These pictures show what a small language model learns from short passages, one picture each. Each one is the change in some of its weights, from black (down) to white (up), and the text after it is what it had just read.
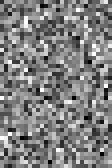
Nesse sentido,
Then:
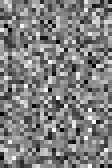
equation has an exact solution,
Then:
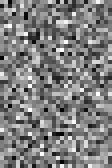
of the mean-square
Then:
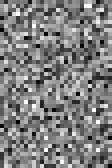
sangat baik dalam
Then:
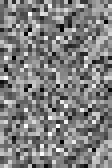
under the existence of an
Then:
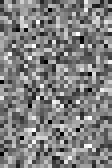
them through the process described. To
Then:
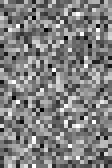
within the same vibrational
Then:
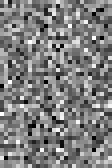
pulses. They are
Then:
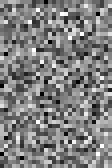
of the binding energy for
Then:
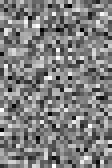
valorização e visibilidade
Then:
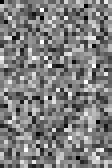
validation can serve as
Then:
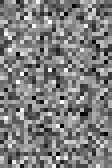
application of this procedure to
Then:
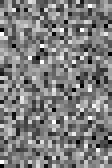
until $b\approx
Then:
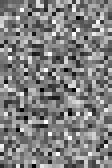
se ven obligadas a
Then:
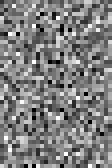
telah disepakati
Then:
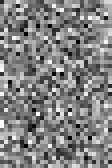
jahon globalashuv
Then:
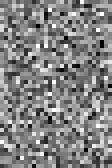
categorized the initial
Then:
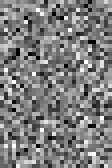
Europa Oriental
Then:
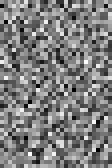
sports and physical training
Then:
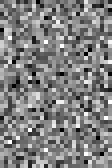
amalga oshirish
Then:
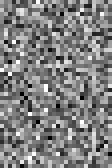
realmente fazia. O
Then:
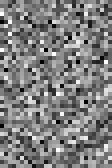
better understanding of the
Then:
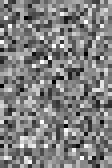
of Proposition 3 may be
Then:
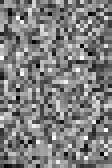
elementary operations consist of
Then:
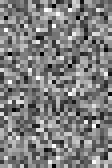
a useful way as a
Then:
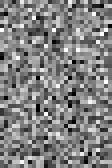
et se défendre des
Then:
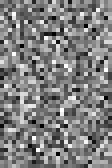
option for the SE
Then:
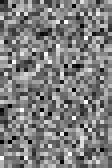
questões surgem,
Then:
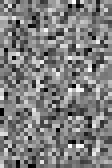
in terms of a radial velocity
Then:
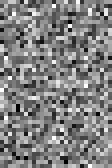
experiment consists of 80
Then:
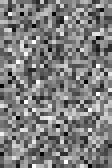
comparison of the previous results with
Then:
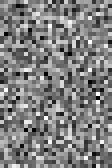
nemmeno sempre
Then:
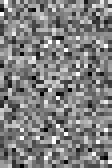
competencias y constitucionalidad entre
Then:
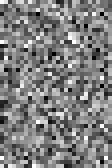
hipótese chave
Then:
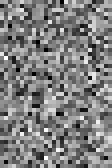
secondary's field and assume
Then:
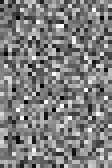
63). Батько
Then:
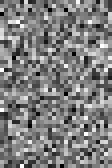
PPC are dominant
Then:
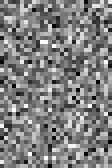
the $\Delta t$ should be
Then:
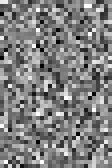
of skin diseases",
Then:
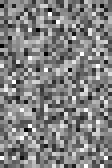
process was repeated until
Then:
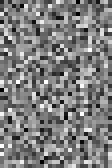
inson uchun hayotiy
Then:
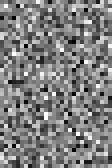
Balx voliysi
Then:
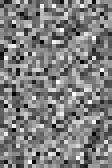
tip further above the sample surface.
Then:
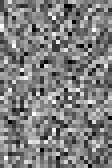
for all $x$. The function
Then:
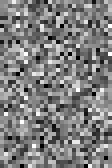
a first-order ordinary
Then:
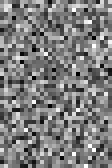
Bohm's equation of
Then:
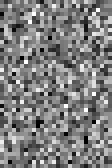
information. However, these systems
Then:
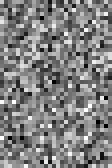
the normal unit vector,
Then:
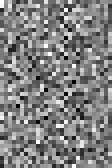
asymptotically stable as
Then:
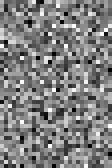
se vincula directamente
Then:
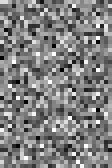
ಇರು ಲ =
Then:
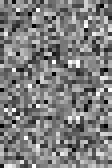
more details) because in our
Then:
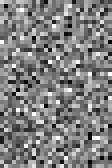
28 января
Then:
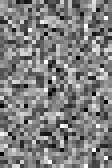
algorithm information page available for each
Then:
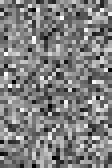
билан алоқали
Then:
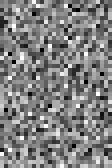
part l'introduction et
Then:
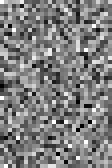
the MSSM's possible
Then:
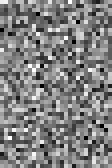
problemática independe de
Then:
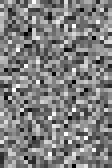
is noticed our result of
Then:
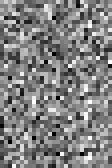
the regulator used in
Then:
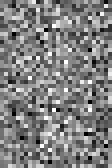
что угодно:
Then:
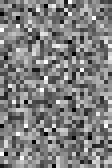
exx., leg. RD
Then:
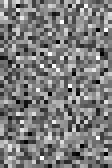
de las que los recursos
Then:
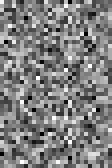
risklarini kamaytirish
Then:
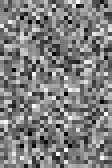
the internal energy increases.
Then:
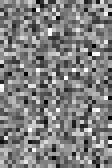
Гайсина Р.
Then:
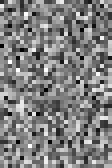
argument seems to
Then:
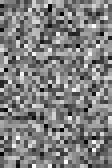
transformation of the phase shift
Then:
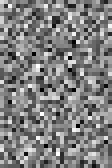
violência como parte do
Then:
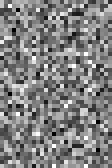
difference between experiment and theory at high
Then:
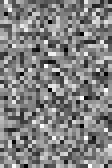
channel for testing the
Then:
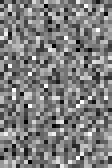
RAPPER: A new
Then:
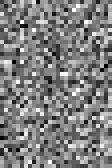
the context of BHT
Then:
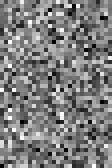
Cartesian grid,
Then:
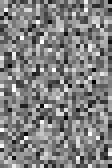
turkcha tilida
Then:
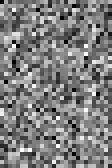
black hole entropy is determined by
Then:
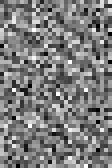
\end{align} The above
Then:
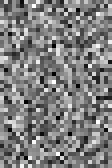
have interactions with the vortex to
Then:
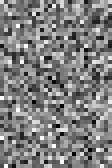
With this, Eq.
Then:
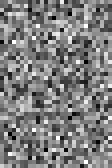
and clustering histories of
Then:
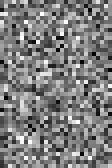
adversaries, which may
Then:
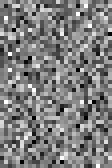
It can be regarded as
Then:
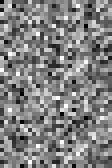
provide information on how well a
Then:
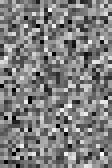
generate the same sequence of
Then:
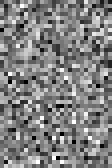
of the mass squared matrix
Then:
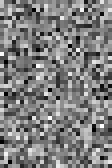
} }\end{array}
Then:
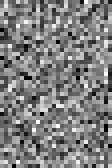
ve 9 kadın)
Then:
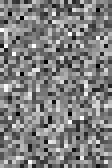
are indistinguishable
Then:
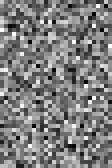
picture, this heating
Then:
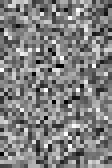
performance accuracy measurement
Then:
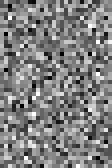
baryons to be more
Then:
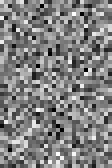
UV cutoff) theory
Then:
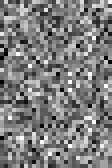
the former case, we
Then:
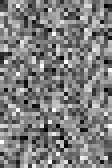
alat berdasarkan
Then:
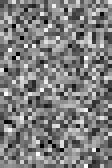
energies proportional to the
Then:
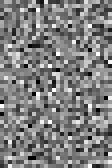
характер, а
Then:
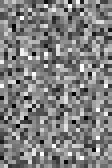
amplitude. It would also be
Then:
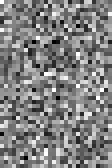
seventh day after
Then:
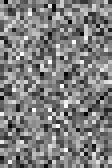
study on the correspondence of
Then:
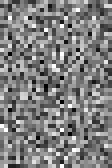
nous posons deux
